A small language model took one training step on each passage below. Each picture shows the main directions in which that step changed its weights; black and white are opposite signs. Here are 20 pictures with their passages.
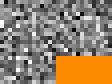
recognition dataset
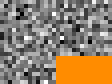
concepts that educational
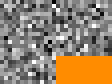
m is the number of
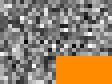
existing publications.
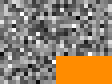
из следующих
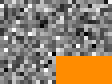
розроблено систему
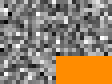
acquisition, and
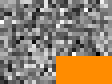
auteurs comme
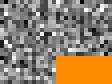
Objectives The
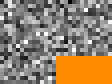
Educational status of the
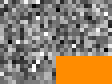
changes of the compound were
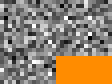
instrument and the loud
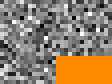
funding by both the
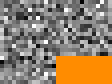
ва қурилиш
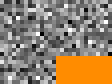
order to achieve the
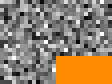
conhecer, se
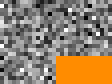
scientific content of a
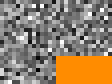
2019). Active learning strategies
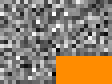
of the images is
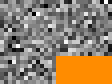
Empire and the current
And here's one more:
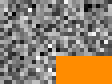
isolated colonies
